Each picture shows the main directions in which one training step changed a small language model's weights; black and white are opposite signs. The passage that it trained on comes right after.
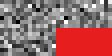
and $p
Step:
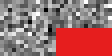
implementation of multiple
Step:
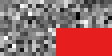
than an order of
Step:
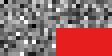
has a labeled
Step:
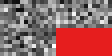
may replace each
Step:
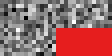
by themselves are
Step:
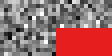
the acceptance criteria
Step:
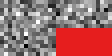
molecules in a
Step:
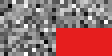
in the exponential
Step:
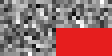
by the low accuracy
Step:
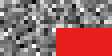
The lune
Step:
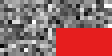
while mean value of
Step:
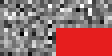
invertible linear maps,
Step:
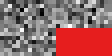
the intermediate results.
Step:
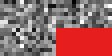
experimental realization of
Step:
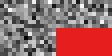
coefficient. The remaining
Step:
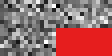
character of a person
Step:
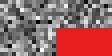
an incremental
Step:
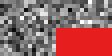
the receivable
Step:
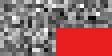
of this time~
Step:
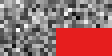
national solidarity to
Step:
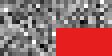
and it is common
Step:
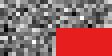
Markov assumption then simply
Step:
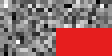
group, then
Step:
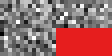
that $fE
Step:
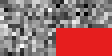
analysis, which requires
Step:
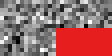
workflow and its
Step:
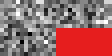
commitment based on
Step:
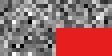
if there is a
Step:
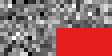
consider the eigenproblem
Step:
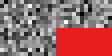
more efficient and
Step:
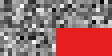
with strain (at
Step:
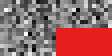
that it holds in
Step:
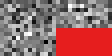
is used to
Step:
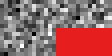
aspects of service delivery
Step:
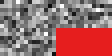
resources. Stress
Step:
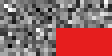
function is used,
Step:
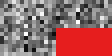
the events in which
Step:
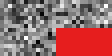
the update
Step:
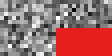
hole interior is
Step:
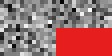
explicit spinfoam model
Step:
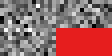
in 2D and
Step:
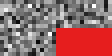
and $\bar
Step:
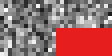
for molecular dynamics
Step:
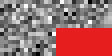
is replaced by
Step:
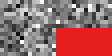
accretion takes
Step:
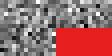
presence of the
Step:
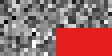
to guidelines
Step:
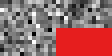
Now we estimate the
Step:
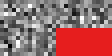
peak structure have been
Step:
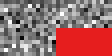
and little connection to
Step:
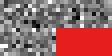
absolutely convergent
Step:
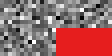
FOR THE
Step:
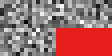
is suspended
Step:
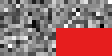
environment can be due
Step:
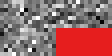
N. Chung
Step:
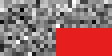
$\sigma =
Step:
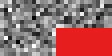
Let $\Gamma$
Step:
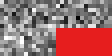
explained by the different
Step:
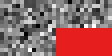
the proposed algorithm's
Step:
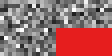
and people already
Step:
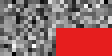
the passage that
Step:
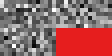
only one problem!
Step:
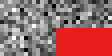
employing the
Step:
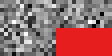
a more holistic
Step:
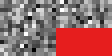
with further increases in
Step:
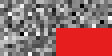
injected with these
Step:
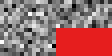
gradually since 2016
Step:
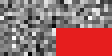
the region combines
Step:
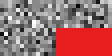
cannot be made too
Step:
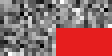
which, at one
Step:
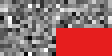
and bring out
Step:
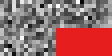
the following form:
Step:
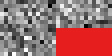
arbitrary types or the
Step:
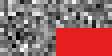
\newblock {\em
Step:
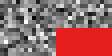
land. Examples
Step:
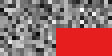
$$ where $x
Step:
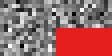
to show progression
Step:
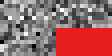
insight in the
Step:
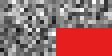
the presence of
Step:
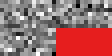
great age, has
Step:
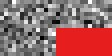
other values of
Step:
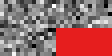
The torsion
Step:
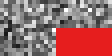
profile at the
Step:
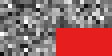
the LO in the
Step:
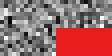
band width and
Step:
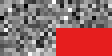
conformal transformation
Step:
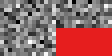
$M$ can
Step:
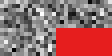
attached to
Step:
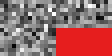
here, total of
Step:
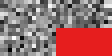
simple scaling of
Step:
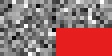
in the new
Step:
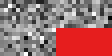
recommend that the
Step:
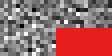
satisfy the particle number
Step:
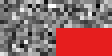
sum of some
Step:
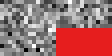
the particularities
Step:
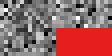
be a positive
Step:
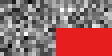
and seeds are
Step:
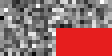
for 1 month after
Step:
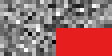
terms was in the
